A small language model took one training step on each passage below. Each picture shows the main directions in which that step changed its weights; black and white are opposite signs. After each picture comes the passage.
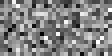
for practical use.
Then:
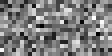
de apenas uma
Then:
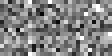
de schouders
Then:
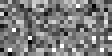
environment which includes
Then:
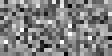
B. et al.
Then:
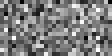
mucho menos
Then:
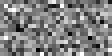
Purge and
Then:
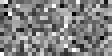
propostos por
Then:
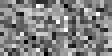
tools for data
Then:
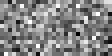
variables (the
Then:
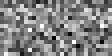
individuals in a
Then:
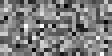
K. The Use
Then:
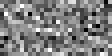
dimensions of
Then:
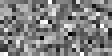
export development programs
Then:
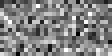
realizada en
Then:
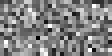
to check after
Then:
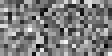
as measured by
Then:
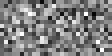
position is taken
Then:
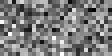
system integrity in a
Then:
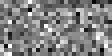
half with
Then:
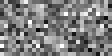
a predikcia
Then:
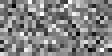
matrices of all
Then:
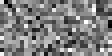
tertiary structure
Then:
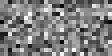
zinc content
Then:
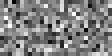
A oferta do
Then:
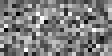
a június
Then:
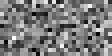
should be treated with
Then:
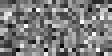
white paper
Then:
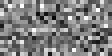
and methionine
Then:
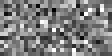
taak zou
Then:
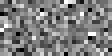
науки и
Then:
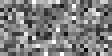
with long-term
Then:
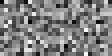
da prendere
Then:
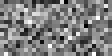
was above the
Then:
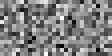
life and
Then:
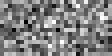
é do que a
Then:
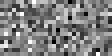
and (B)
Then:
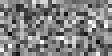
isolated organism
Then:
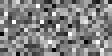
compensation based on
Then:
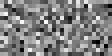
widely used by
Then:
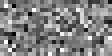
sources are
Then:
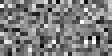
experience; learning by
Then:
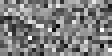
cinco reais
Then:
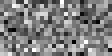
have to think
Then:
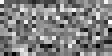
on a typical
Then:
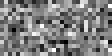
ERA5 and
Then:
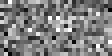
material can allow the
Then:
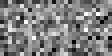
do new innovation in
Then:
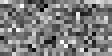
in research ethics
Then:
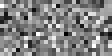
capaz de generar
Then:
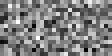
and phishing.
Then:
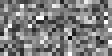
Zeitung am
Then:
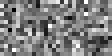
of adjacency
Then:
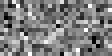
moderador de
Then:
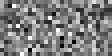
relações com a
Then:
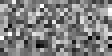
expressed in
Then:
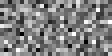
medical care. The
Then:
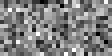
the dataset is
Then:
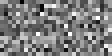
vosita bu
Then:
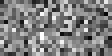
if teachers are
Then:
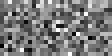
accumulation for the
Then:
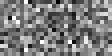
birth, low
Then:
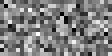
zu bereits
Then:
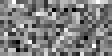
the practical value of
